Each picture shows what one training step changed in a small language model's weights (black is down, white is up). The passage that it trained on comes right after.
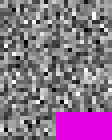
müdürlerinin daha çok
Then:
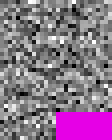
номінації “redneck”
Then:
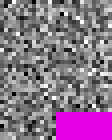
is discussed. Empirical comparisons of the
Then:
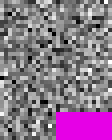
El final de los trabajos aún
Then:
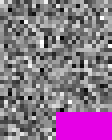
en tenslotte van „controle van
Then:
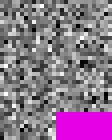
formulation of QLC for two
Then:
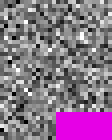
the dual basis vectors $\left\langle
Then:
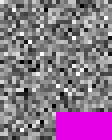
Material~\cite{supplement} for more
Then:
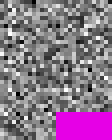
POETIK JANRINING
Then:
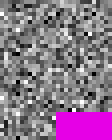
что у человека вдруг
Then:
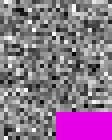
ishemik hurujlar tezligi
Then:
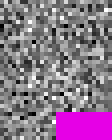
nonlinear absorption properties of the material. The
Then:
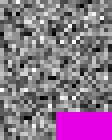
para melhorar o acesso à
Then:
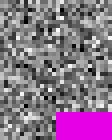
de projections de ce liquide à
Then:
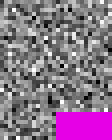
the Markov approximation, the calculations quickly
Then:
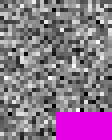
\end{align} which, up to
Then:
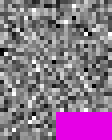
allocations $\zm=(z_1,
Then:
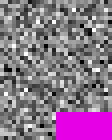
roce de los punzones con el
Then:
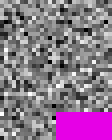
knowledge, especially WUS
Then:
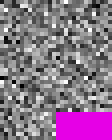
común como el que nos atrevemos
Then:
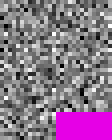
bo'lib, ular kofir
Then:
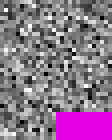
are marked in black, while the arrows point
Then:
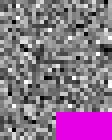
minulosti se zvýšila
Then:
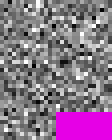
citra merek (X_1) dan
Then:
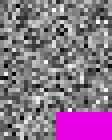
2.3 Coronavírus:
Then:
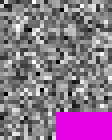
%\displaystyle x_i}
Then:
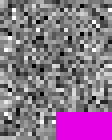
furthermore often achieve only modest
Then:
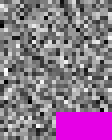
Proof.} An $n$-qubit quantum system is
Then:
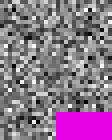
the dynamical system tends to zero and the
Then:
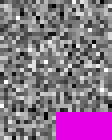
varlığını ortaya
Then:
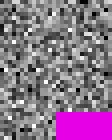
the field of spoofing attack detection.
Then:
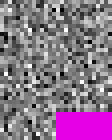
değişikliklerden dolayı
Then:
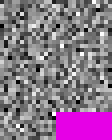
International Conference on Machine
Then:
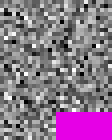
os efeitos da adoção do modelo
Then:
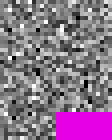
мопедлар 0,5 Юк
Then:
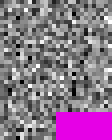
shamollatish bu bemorlarda
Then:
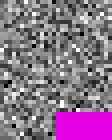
dificultades en el control emocional
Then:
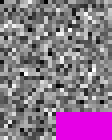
pemerintah juga menegaskan
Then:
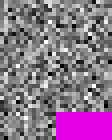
dacă sunt, și la fel
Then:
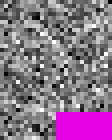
Pública (CSP).**
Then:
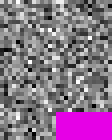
fact that stellar clusters and associations inject a
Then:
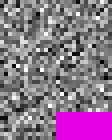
Markovning 4-sharti
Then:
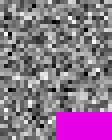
relation2} c_l=e^B_m
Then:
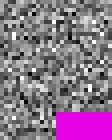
das medidas disciplinares gerais está
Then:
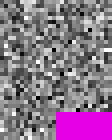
de gestion environnementale. Dans
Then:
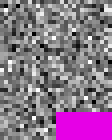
слова: туризм,
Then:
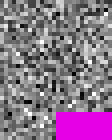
miqdordagi tolalarni ilib
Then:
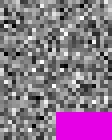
magnetic field enhances the volume fraction of a
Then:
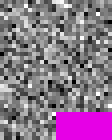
the noncovariant angular momentum current
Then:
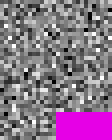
1999; Bartelmann \& Schneider
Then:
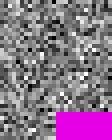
few-atom systems in microtraps
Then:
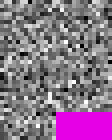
a representative element of $\Lr$ where
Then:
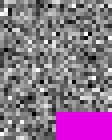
simplicity and illustration we begin with the
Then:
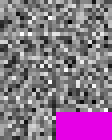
sums of $K_s$ and
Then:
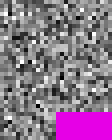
by the DFG Priority Programme
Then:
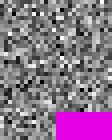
alto contenido de potasio,
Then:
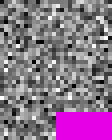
$p_i$ for $0 \leq i
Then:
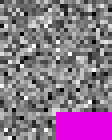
M. Nio, Phys. Rev. D
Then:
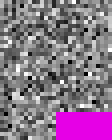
significatif au service de
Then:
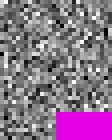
Margaret Drabble. In her
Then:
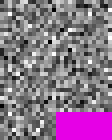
of $\mathring{u}$ being a step
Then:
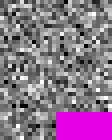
résultats du présent travail
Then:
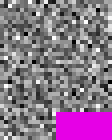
manifests itself as an outward or
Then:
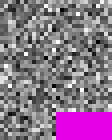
yuksak malaka va pedagogik
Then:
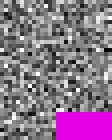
de esfuerzos. Figura 2.
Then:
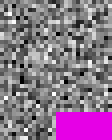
Shryoter (Germaniya)
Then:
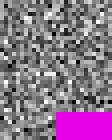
conference with international participation.
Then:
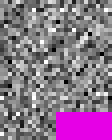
неъмат” навида поя
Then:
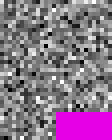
RPP Tematik Terpadu
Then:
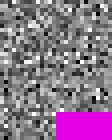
Vice-Rectorate / Library
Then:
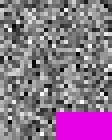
dalam penyelenggaraan proses
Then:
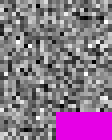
although this does not imply divergence of
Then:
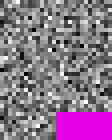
matrix $\rho_{S}$ is chosen from the
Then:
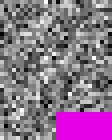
3, 2020. Assim, a promoção da
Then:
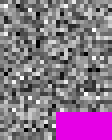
while non-zero stresses in the core
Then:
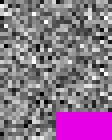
However, as soon as the rapidities of the
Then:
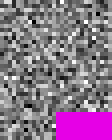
the voltage across piezo strip and the
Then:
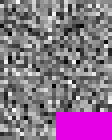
the history of the city. Support the
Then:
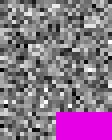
PUMMA algorithm is a hybrid between
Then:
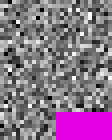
are then introduced at varying concentrations
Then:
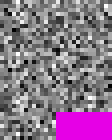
on a collected dataset and a
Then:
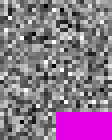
more acoustic and linguistic diversity
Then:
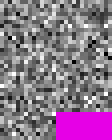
this study is concluded with remarks of our
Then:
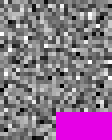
uyg'otmoqda. Insonning
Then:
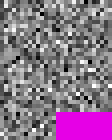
& \aderecha{\varphi \times f}
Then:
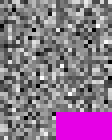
the loss and penalty functions. As a
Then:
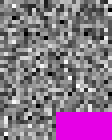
bring the PSD of the magnetic and
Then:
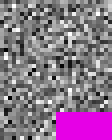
успенские глубинные
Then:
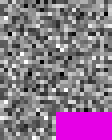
of the interfaces between different media can be
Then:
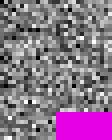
the system is changed. Load frequency control
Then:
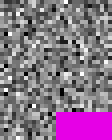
os quais criaram igrejas não
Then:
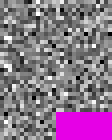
de la G_1 y la G_2 .
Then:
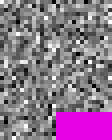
nutqida birdan ortiq axborot
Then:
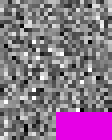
taʼlim muassasasi va
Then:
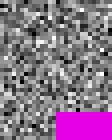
$^4{\rm Li}$ of the momentum
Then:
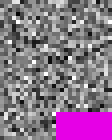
ishlab chiqilgan. Ushbu o'quv
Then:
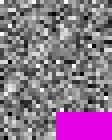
Pendidikan Islam," 2019.
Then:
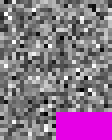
Our orbital trajectory of the
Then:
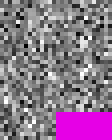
Beruniy ilmiy merosining
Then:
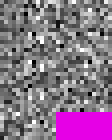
рамках данной статьи
